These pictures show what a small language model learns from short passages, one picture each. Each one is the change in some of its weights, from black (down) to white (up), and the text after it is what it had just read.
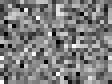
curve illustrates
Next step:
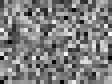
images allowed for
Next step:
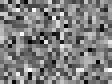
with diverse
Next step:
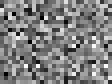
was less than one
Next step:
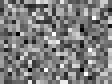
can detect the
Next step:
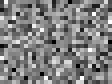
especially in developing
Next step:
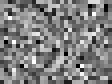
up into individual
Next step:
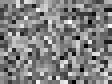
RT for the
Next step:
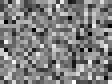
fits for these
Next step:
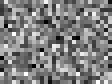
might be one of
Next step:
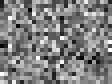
we have proposed a
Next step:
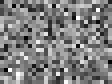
approximated with
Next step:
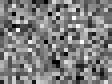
the Bellman
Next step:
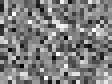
implementation of a
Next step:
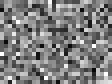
university of
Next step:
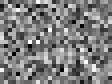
is composed by
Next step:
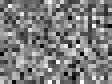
cx =
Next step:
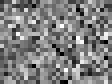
space, and
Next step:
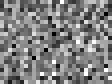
implementing a finite
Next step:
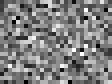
massive case is
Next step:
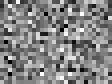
the deviation from
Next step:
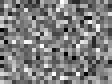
transformed into an
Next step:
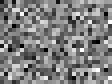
2B is
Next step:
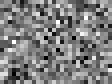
on how to use
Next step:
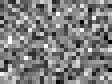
subvector of
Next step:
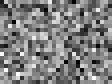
el embalse
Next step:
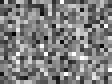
important because if an
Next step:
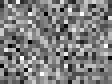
the equivalence of
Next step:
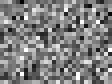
ether. It
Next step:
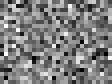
in several aspects
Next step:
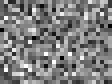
at small time scales
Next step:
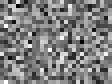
in the market.
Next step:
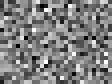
for example,
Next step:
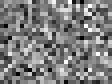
authors declare
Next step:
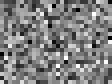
fit results as our
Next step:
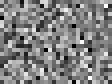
AI art
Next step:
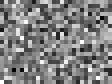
teachers trained in
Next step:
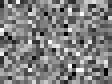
the source, which
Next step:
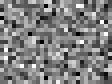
value of this
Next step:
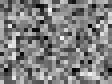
initiator only
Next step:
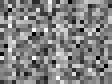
various medicinal
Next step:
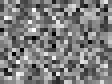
and with time
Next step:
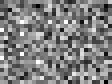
cases no further
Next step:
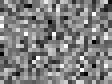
assume that the variation
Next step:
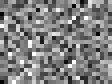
sobre la
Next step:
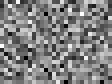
the system with
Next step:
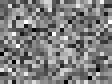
total body water
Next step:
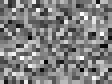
some specific dynamical
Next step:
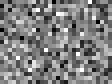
region of the
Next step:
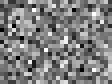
peak of the
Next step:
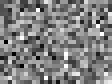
protection of
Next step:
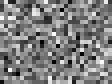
while the output is
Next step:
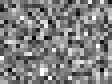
model for both
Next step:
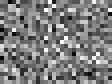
to a mass of
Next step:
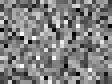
domains of
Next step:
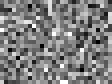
developing in the
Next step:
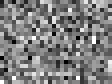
a spanning
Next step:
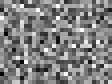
Therefore, the tensor
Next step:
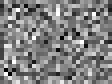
denotes the set
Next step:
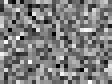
will extend this
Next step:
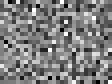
from the previous
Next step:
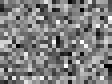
research constitute in
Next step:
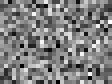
also inhibited
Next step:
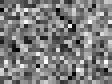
No use, distribution
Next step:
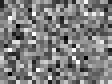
we compare distributions and
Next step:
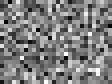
file. Table
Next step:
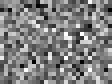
resources do not
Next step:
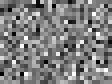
entire treatment period,
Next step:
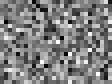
assay development for
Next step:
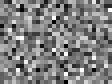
. Since the observed
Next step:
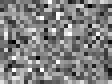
games could
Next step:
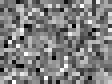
In view of
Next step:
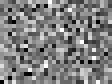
said to
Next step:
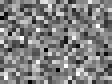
emission of bulk
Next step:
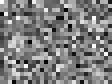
tool has been used
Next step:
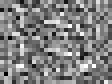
According to
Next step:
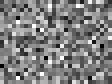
numerical competence
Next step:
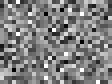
the contribution to the
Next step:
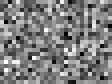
firms are
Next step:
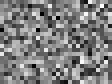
uncertain of how and
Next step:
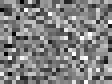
Technology in
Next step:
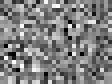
As they are not
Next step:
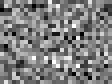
variables. The data
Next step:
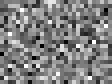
Y = amount of
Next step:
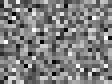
as finite size
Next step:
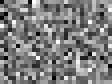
burning of
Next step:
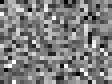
loosened and
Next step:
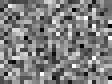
c). This
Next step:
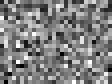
even in the single
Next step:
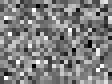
and defense
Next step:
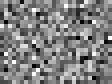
B \otimes
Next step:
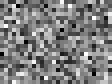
inverse relation of
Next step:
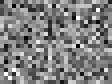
approximated as a
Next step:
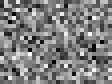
as expected for a
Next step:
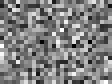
that $r
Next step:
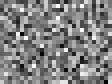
The positive and negative
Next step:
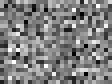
XML has
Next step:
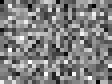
each and every decision
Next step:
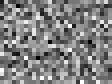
indices have been
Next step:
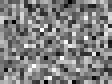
engage in design
